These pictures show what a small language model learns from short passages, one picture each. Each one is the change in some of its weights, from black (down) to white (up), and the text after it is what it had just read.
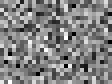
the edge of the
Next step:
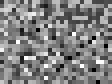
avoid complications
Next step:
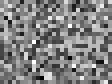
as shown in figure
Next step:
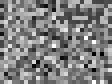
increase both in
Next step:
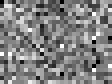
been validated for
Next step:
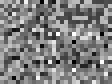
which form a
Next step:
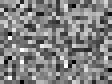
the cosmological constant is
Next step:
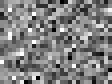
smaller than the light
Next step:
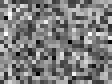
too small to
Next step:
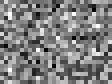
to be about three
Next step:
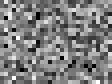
to explore the
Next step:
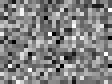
equation generates a
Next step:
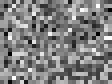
takes into account the
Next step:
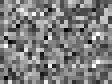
conducted only in
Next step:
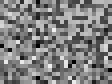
of the MT
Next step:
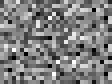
that determines the
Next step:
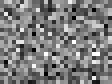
respectively. For complete
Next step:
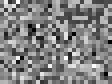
it is the case
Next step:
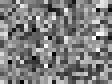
plasma focus
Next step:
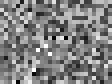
the closest distance
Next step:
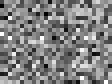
results for large
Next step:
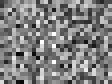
temperature dependence of the
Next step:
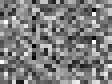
therefore given by
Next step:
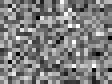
is to minimize
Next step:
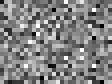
formed virtual
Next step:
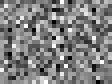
small momenta
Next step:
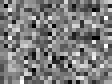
here are not
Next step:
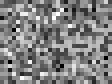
entropy evolution term is
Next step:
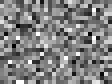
and discussions}
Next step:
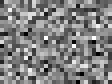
further improve model
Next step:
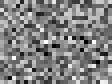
the CV's
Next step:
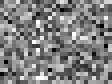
that smaller values of
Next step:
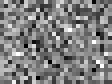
are replaced
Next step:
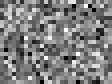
prob. &
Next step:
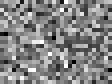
the highest
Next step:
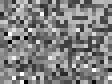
boundary between the
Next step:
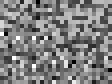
of the velocity fields
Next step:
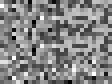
structure functions through the
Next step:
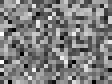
that the characteristic polynomial
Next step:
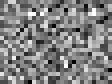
the different hardware
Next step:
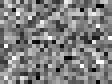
compounds for
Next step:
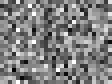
The feedforward
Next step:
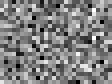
one and has a
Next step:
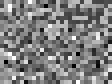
than for the
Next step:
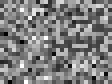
central regions of cluster
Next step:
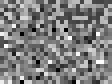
but involves also
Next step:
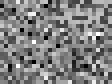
starting points and
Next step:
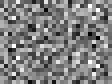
there is no
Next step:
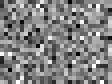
Area of
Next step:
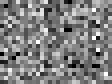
It integrates both
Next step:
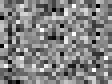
term frequency based term
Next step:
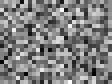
the local number density
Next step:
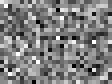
Si MOS
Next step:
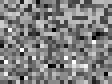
of information bits
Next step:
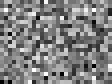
is improved by
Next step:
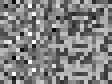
In summary,
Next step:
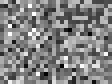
This equation accurately
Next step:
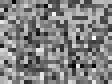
form of the
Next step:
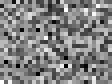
each edge of the
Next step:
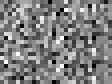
symmetry satisfy
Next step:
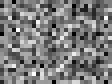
interest are set to
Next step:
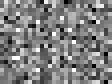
in Fig.\
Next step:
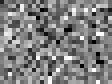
competing processes
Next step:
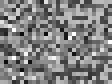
for the range
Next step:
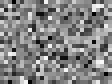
using mixed Gaussian
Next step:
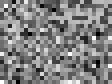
user population.
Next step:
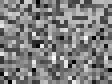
of the signal.
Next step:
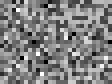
representation of the gap
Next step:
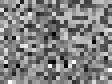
the $x$
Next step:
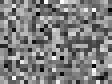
has the following two
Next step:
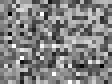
transformation is completely
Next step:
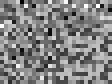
we caution
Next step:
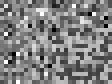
\infty$), for
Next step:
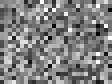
converge at
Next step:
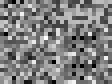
equations, one might
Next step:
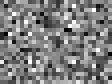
{\it Introduction
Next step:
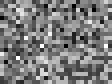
limit. To
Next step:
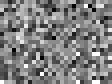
particle. When charge
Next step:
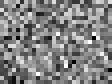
the FC lattice
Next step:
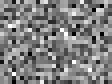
$\theta$, we
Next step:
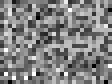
used up to
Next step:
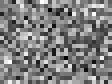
Fermi gas at the
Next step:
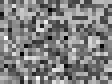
stochastic map
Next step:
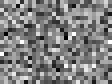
the problem is now
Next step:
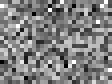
the soft-state
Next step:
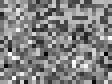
observed that the
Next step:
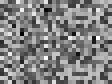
We follow the
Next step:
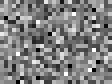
in low-lying
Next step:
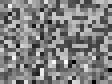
but the dependence between
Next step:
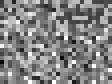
calculate the NS
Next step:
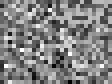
cases is still
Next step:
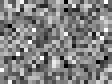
a relationship among
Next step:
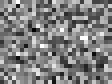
this binding gives
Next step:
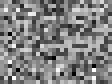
is written as
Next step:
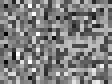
In agreement with
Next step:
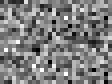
have thrown
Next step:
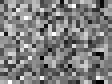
previously for
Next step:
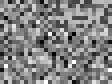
from the decays
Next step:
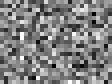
is significantly driving
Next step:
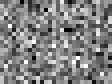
sitting inside the
